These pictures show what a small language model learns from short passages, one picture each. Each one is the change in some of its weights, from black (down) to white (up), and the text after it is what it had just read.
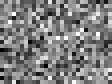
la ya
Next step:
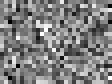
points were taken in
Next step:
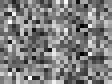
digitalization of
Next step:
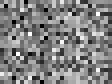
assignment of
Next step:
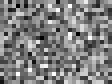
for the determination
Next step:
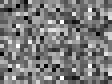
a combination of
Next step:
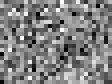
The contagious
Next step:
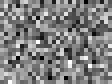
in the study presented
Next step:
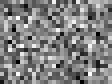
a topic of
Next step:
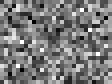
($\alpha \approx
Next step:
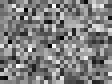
commit of the
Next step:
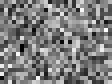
may be different.
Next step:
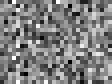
the creation of
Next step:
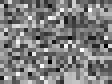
and examine the
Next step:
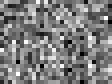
a fricative
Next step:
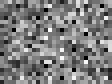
diamond network
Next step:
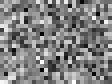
are further reduced
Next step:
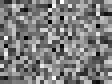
stable in a
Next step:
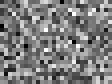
pressure as
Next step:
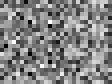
and Remote
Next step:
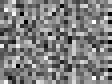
as discussed in
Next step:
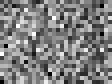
is proposed to use
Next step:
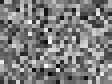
must form. In
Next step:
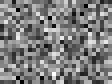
essential point is
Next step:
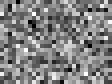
one unit and do
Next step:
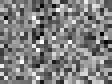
address this problem from
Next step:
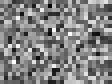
and clusters of
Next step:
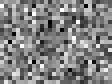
Platform with
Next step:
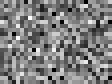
taken under the experimental
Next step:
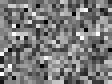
que parece
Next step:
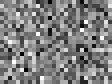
random split should
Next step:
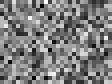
best constraint on
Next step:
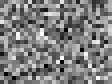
кальция не
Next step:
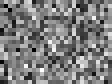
larger than the critical
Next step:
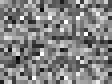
dry season
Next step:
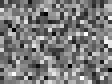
“leaving no
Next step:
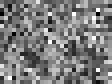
that shell.
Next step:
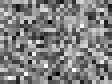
the first case
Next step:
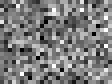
качества и
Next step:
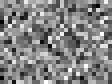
FA was a
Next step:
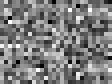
of the most
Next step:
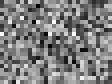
applied to an
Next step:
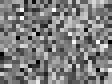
specified value of
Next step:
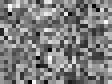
optimizing their
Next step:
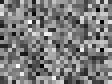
strength. The
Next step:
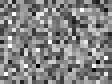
not zoom
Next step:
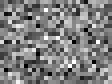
attending an
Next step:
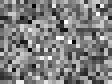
MAGIC &
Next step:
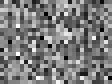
work, we
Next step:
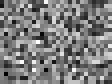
involved in the
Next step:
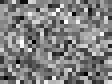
originally introduced
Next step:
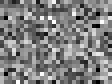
an integrative part
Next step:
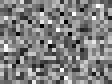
the finite complement
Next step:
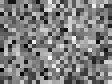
R, et
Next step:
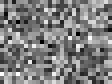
of the flux density
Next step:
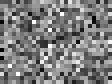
con la sua
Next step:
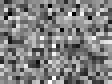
every aspect of
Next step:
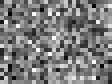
here, there is
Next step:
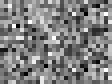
para identificar
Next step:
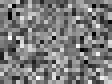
only partially
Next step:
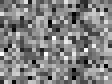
with greater contribution
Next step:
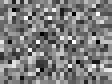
construct longer
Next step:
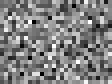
architecture of
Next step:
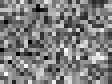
caso de la
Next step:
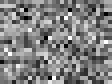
added was
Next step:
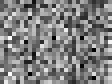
only considered simulated
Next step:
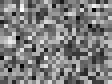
target tissues
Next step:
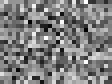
movement of
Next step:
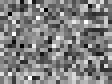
calculation of
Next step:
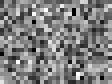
number of staff
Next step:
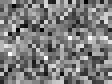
from the study.
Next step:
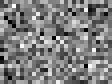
collisions in
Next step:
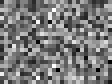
terms; here
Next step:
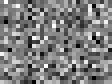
vertex presentation
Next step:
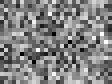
to consider a
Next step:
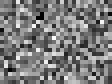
data such as
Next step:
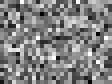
a toy model
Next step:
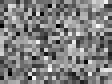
Hence, the
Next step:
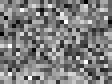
concentration of
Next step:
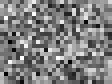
the remnant
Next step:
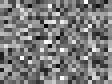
de maior
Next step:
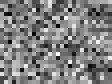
with existing
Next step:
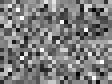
de dados em
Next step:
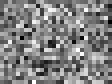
the fresh
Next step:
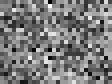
network size.
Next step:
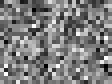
them to being
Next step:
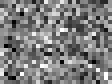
также в
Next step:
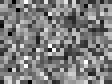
same source is still
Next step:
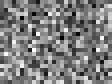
all, interactions with
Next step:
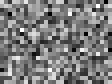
zal de
